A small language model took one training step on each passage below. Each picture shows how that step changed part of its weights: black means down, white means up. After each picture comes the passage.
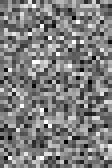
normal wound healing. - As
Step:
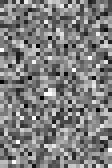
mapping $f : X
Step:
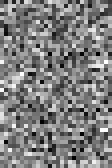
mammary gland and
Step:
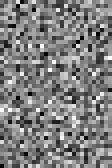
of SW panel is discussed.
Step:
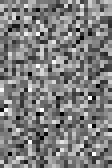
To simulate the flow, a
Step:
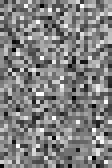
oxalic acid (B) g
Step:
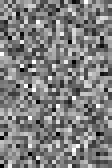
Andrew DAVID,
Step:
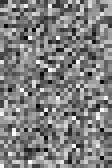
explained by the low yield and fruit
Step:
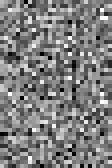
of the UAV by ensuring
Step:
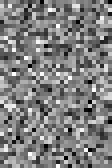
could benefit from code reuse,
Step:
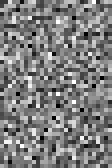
loss in distribution systems. The proposed algorithm
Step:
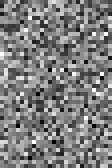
for structure-based epitope
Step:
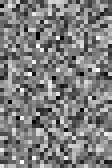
in the process description) for detailed
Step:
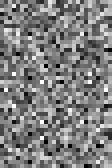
the gravity multiplier;
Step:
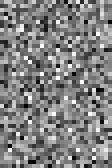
which was more concentration of ink is
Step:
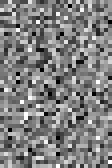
pores and by cracks,
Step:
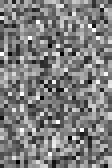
HOUSE metaphors,
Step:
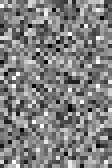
effects of Methotrexate
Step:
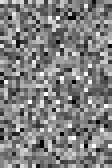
to the European Group on Ethics
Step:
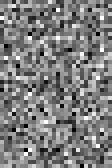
A3. Similar to Fig. 4
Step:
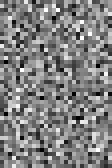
to this paper as new data were created
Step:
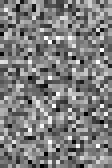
of Design 3 Figure 3.11
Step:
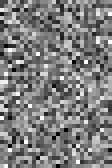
entertainment system in a
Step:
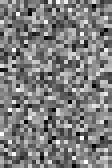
controversial disorder.
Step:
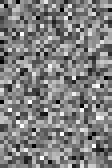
two years during early adolescence
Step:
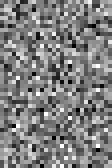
of Knowledge and Management of
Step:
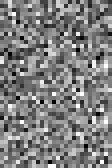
was 8-14%, which is lower
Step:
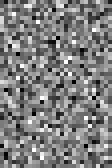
Analysis is applied as a theoretical framework
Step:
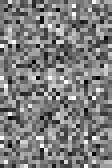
has been included in the as part of
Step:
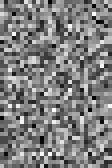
the grazing reserve using modern
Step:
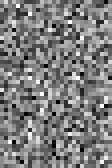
Caribbean and
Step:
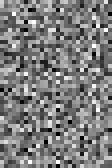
enrichment induced by
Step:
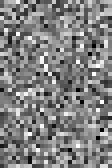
to high technical requirements [9]. To
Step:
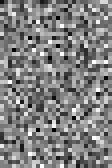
known species and habitat
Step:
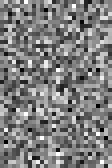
clouds, microwave
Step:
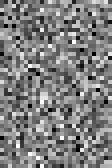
CI upper limit of the results
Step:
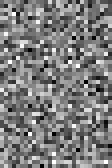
were collected from all camels of
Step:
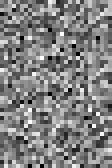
the stress concentration. Within a
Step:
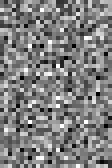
higher clay content, both of which
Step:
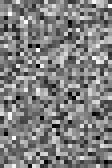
secondary currents especially in the
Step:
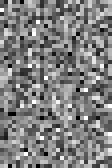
variant of Covid
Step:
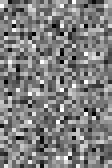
6 M 9 Sidewalk
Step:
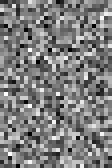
same time, they can also become a
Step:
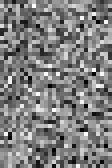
lesion Disease Number
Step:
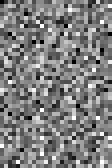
step size 0.015° and
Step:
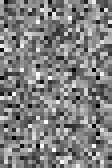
It has played a significant role in
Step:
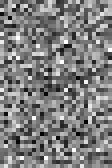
the NN model are incorporated
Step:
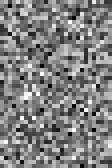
more freedom for peers to
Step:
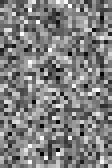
evidence, Uncertainty,
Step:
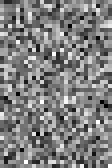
behind the last baffle is
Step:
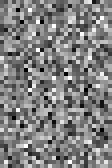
distance within transect at the start of
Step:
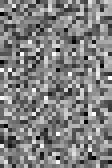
the ways in which speech
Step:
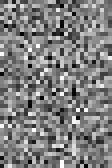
SWE Physical
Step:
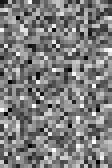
customer ratings across various digital
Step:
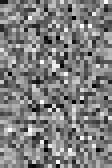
acknowledges the support from the
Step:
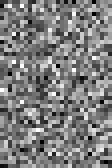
the same conditions as the exposed
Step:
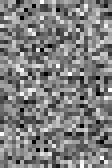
body of corpus callosum
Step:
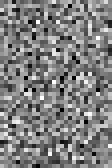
Findings of the study:-
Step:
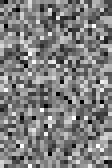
entire Sri Lanka. For
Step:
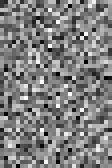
similarity to sequences in data
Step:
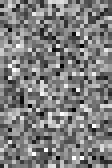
in the winter season and
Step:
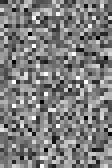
relevant and accurate text extraction and
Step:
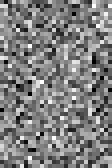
$rate_i \leftarrow
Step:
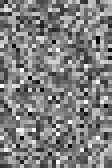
health protocols, whereas in modern
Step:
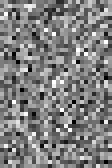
This contrasts with the Rb
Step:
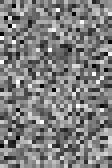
(GAD7), as well as
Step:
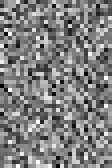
to safeVRE, designed to
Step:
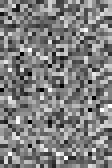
the model explaining a substantial
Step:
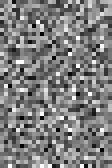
Bunch Ash used for the
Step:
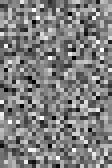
3D X-ray microCT
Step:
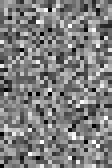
benzene. It gave
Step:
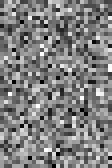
for computing and tracking the most
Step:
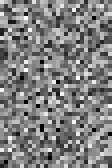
promote puberty development, bone
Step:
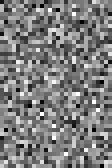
as possible (minimum 1000
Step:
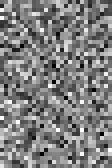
and Kappa Statistic.
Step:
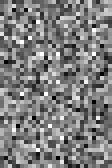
Chuo Hospital participated
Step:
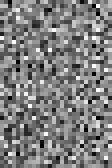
(diluted with tap
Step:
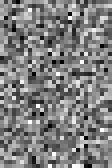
Mannheim Curves in
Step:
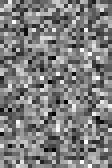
beams based on waste
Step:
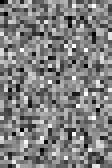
streams (α - and
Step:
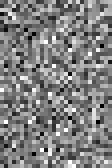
a combination of field surveys and
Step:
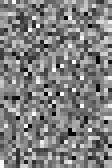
cluster based symbolic representation
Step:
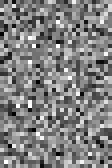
Currently, very little information
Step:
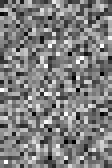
regular lattice pitch location in
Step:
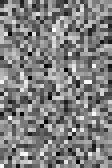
workforce from leaving their job.
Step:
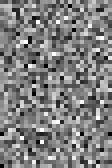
Properties of microbial
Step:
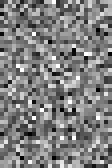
deep well drained fine
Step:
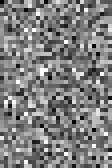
services (FLSS) shows a
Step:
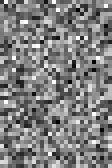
purposively selected from the
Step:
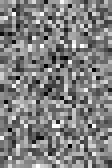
from the study, the researcher makes the
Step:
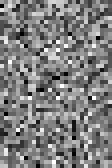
in relation to the content of this
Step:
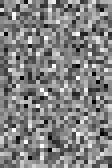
on target datasets (the eastern
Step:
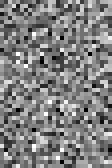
the European Union's total GDP
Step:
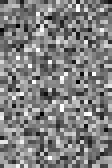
observe: EFL
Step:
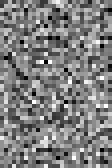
surfaces of leaves of both
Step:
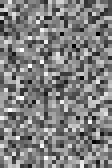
is the ability to flexibly
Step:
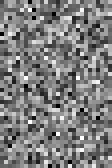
in order to better understand droughts
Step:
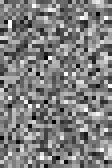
lesion consistent with disease
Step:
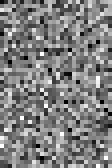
divine messages to
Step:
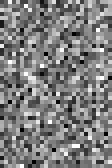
objetiva de la
